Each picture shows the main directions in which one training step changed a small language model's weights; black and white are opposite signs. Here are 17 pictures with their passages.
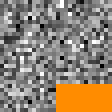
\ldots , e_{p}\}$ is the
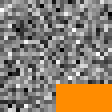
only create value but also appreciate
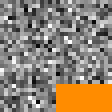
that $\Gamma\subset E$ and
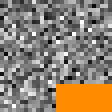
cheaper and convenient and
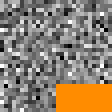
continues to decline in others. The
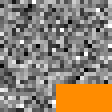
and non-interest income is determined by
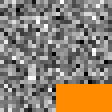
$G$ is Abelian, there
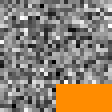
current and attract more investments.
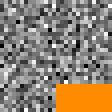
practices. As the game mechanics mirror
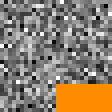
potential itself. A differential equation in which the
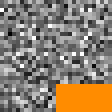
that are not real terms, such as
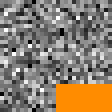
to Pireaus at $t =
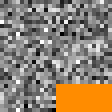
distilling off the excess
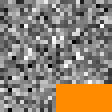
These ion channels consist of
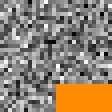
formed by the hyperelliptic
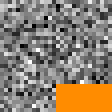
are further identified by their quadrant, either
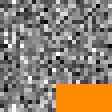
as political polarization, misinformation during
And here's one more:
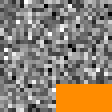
possible to derive a PME. On
